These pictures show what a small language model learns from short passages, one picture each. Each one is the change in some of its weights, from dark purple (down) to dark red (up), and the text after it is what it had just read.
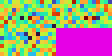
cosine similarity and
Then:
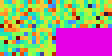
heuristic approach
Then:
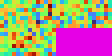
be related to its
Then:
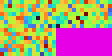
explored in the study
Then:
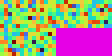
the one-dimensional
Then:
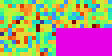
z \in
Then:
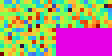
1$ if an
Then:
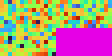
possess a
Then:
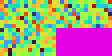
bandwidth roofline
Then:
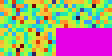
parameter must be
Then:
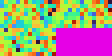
integrable ones from
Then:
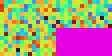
error terms of
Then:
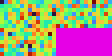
model independent.
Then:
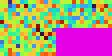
that the NV relaxation
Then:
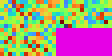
to divert this
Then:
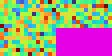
dynamics recorded from 11
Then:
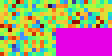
relevant to \( q
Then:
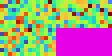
discovered by
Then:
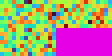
in the single filter
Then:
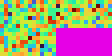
the projected evolution operator
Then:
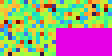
experimental data, and
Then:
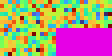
requirement in the
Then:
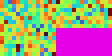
surface in the bias
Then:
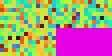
processes are generated at
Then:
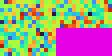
top and bottom
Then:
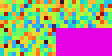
interaction between fermions and
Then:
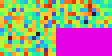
component is more than
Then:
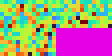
} \alpha
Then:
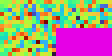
\Qpub &
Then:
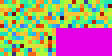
these operators will be
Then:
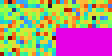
Robert as an
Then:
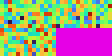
non-zero vacuum
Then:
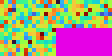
full QCD,
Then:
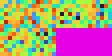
great scientific potential
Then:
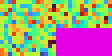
total ion dose of
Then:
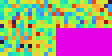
The breather
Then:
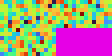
In the bottom layer
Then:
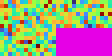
experiment, the study
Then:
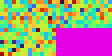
for all nuclei,
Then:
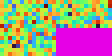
extend chiral symmetry to
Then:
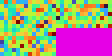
on MI data
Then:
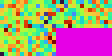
by 4% gives
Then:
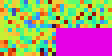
domains with positive
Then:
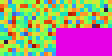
where $\rho$
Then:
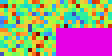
What is the
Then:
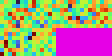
means the integer part
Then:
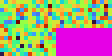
be finite once we
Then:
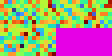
viability and efficiency
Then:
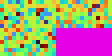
now a finite system
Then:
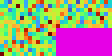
contains singlet-
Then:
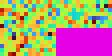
determine if such a
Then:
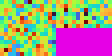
in the past,
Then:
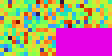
been studied by the
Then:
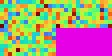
C in contrast to
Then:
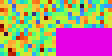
showed that the
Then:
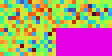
of amplitude or phase
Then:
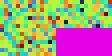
the thermal emission,
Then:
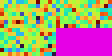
carried out relatively dense
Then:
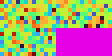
references should start with
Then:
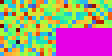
this work. We
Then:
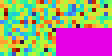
competing projects
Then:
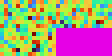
the end of the
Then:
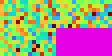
neighborhood of
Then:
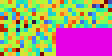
atmosphere (from the
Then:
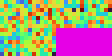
of accuracy which is
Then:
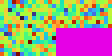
one critical assumption,
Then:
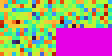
extensive research on
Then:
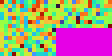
is a Dirac
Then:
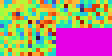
$A$ into
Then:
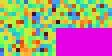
modified first law of
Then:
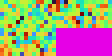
assumed to have mass
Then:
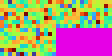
make up the
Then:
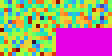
a fluctuating force
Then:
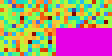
will point out to
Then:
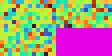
lower bound for
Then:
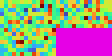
the wind to obtain
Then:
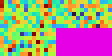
power $\nu$
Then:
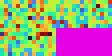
the spectra with sufficiently
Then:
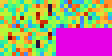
to be interpreted in
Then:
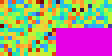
derivation of a general
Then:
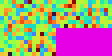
in the framework of
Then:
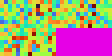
and velocities of the
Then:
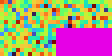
physical geometry will be
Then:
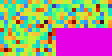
on the camera
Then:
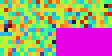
using the identification.
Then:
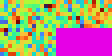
does not show the
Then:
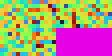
other hand, with
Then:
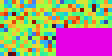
each transport optimized for
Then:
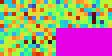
this spatial scale.
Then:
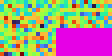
pour la
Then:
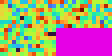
we show the sensitivity
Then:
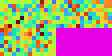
to have a uniform
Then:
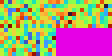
large language models at
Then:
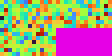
with good results after
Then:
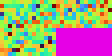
effects were observed in
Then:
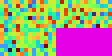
the external magnetic field
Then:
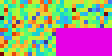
with the symmetry plane
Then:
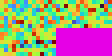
functional delta
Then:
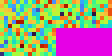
functional: instead of
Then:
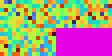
more of the operators
